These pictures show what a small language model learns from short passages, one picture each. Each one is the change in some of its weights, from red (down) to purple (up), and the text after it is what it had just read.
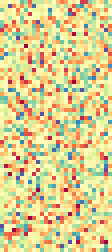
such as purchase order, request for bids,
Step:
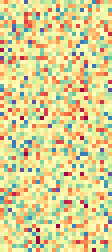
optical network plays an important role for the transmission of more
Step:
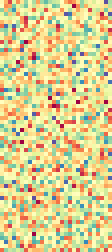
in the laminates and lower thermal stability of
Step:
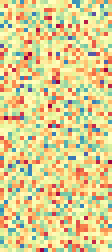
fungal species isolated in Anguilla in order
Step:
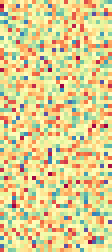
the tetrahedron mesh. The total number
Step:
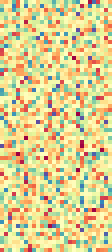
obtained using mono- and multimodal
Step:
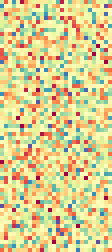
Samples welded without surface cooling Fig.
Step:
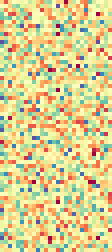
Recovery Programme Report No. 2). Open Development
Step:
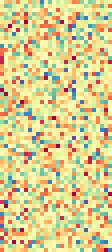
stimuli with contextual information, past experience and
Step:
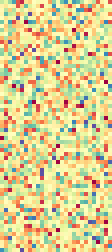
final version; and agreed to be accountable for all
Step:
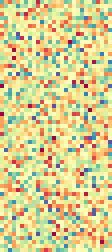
weave various elements together, such as the
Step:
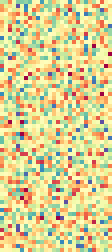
the concept of the expansion of the universe
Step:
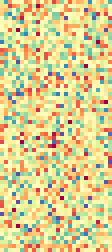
from this rich heritage of India. Here are some
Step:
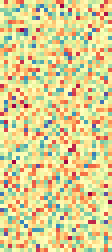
about 2 dB at 5 mA, as expected for
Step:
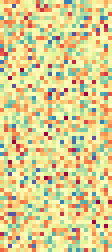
image dimensions and accurately classify various types of fractures
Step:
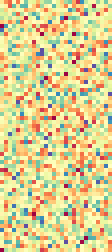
to use in this process has made it practically almost
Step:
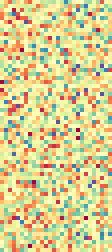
with the purchaser's information. If the
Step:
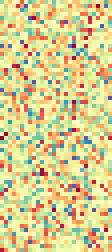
Liu (2024) showed that organizational support fully
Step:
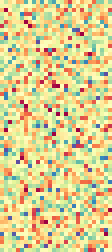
velocity and temperature fields are in line with [6].
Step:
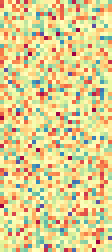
STUDENT FEEDBACK Students were
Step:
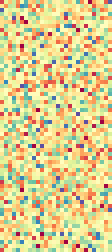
and a cross between *O. sativa*
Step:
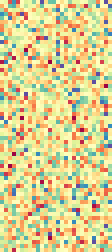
program using percentage and Binary Logistic Regression
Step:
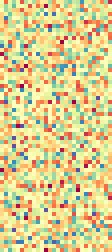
Committee of Ministers has further developed through
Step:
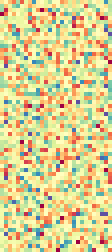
involving climate, environment, energy, transport, industry,
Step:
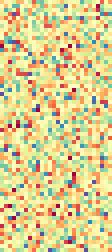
Cirio, with input from subject matter experts:
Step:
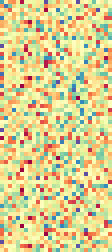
emotional competency. Understanding the complexities of emotional
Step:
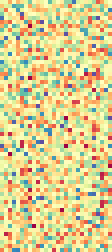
al 2012). Forsythe et al
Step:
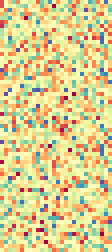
systematic development of terms, their discussion with the scientific
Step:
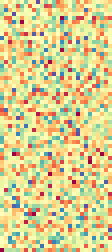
Mysore has already started M. Tech.
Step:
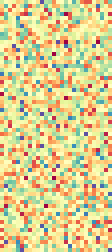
workers in the workplace so that preventive action should
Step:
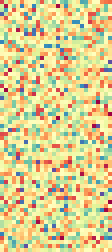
department of Computer Science, Engg. &
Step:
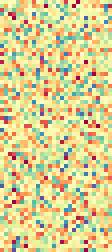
because others are simplistic tasks only doing periodic
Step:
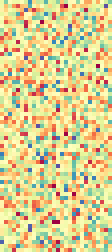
capacity. Drainage density ($Dd <
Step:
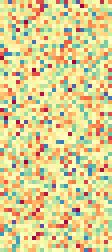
found to be available only in Japanese,
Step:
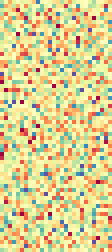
biological system are bi- and polynuclear in
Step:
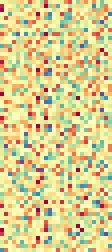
UNIVERSITY OF SCIENCE &
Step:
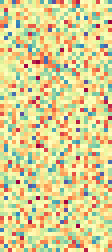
group of people, who have a geographical isolation,
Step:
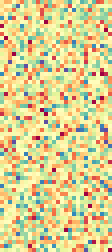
manage uncertainty, this study considers the cost parameters as
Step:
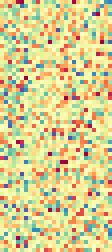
for the continuous training of health professionals, all in the
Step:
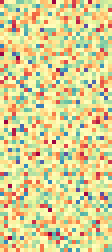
negative ratings, an experiment was designed comparing the features including
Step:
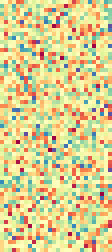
durability of an agro-ecosystem towards
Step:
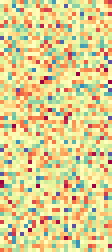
conversion efficiency and adapt the system to different drifter
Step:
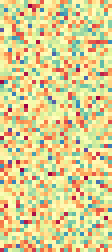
to cut. The mite that causes scabies
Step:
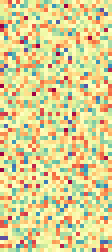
to record and present the accurate number of cases. A
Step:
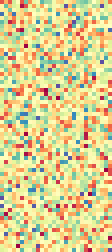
for instance, involvement in criminal activities,
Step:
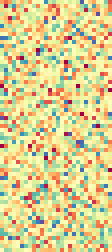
of the 12th Int. Meeting on High
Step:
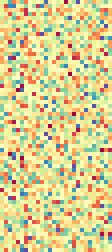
strategy 3. DEVELOPMENT OF
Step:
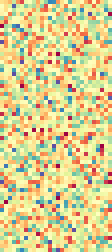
potential catalyst for CO oxidation reaction¹⁻⁵.
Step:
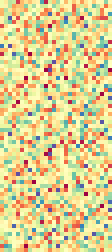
possibilities in the teaching and learning process and can contribute
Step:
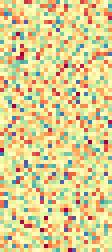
for *S.typhi* and paraA
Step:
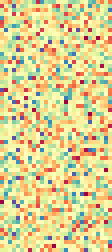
most important one of these groups is family which is called
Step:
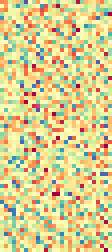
CONFLICT OF INTEREST The
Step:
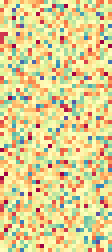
the field*. Waynesville,
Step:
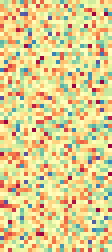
SDR Software Defined Radio SE
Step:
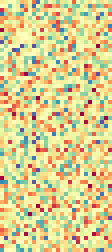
Helsinki Declaration. The article received
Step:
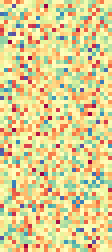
II Lethargy or apathy Minimal
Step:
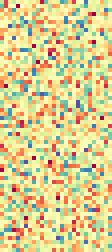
currents induced due to all dendrites
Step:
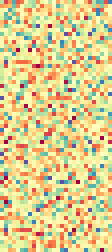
were incubated at different temperatures i.e.
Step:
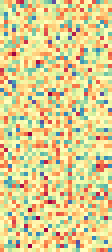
of the inhabitants with sustainable and integrated
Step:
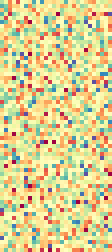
color and black & white images of any size saved
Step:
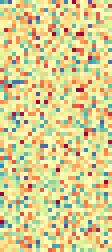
also used for the estimation of phosphoamino content
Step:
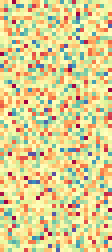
to immunosuppressive therapy and will progress to
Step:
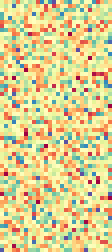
population is in rural areas that are neither
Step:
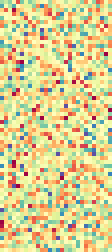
smartphones. About 50 million SMS messages
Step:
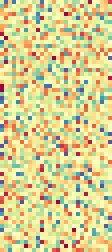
maximum positive growth rate is 117.57 percent is
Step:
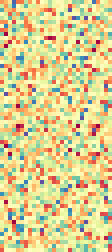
open source software, open geodata and open access
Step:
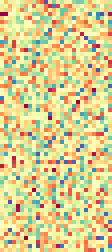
Bengal. The process of accreditation,
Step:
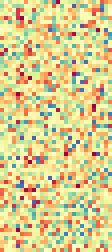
crop and livestock farming. This circular
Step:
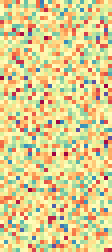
new control systems [5]. However, the large
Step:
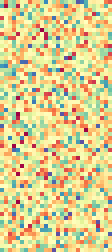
and Function of Existing Laws.
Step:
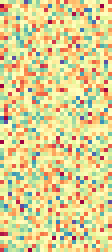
IEEE 802.15.6 standard, ensuring broad
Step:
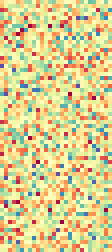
protein, calcium, magnesium,
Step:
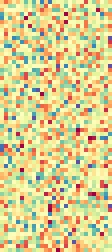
texts allows for greater efficiency, enabling the development of
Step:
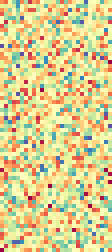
Such as critical thinking in computer vision and robotics
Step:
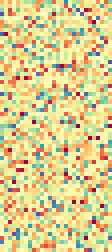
13. The best performance path is achieved when the validation
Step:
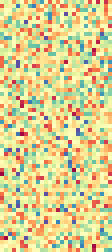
a non-uniform rectangular array
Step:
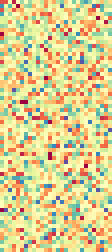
Antonescu⁶ (BA)
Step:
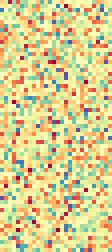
the candidates for accession to it. The development
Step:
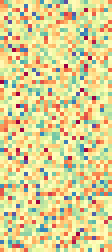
to the latest standards as well as supporting programmes
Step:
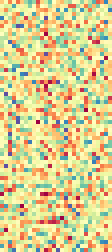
adapting to changes and minimizing damage caused by both
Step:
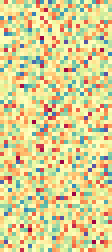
business models. Even after the end of the event,
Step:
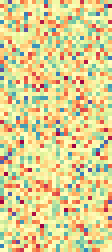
angular averaging of the anisotropy
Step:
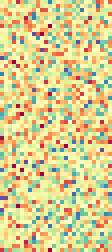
interactions depends on the level of experience and qualifications of
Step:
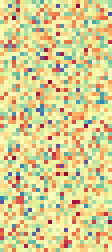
assistance provided, the degree of workload, and so
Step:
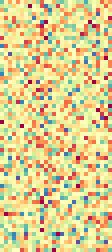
Revolution develops exponentially and the changes in
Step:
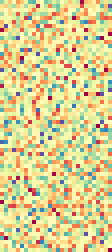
(Section 4.1). The second one refers
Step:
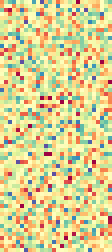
neutrons in a non-analog way and
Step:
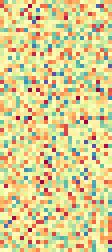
\beta_1 y + \gamma_1 z
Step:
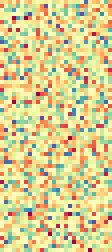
from the stakeholders' interview in the success and adherence
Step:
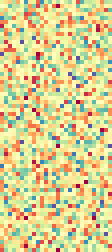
structural level in the coming decade: it is
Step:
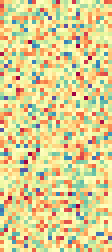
cellulitis is present, and did not respond to
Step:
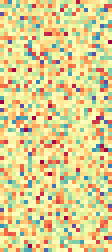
T3.1 - SSH Framework Due date
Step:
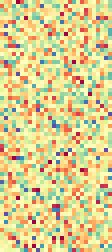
for Electrical Conduction. The results obtained by
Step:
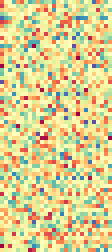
years, there has been a growing concern to adopt new
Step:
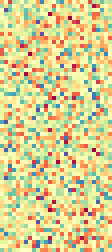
LINT, Benin City, Nigeria),
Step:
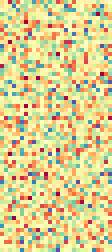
using object recognition and tracking in video streams.
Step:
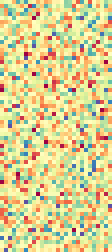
and transports fat soluble vitamins like
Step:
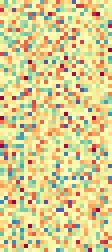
with a cross in Figure 1). This section highlights the
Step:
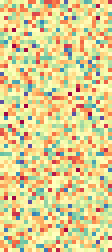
intersection over union (CIoU)
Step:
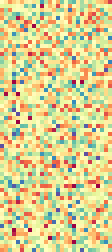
organic waste disposal from giant African
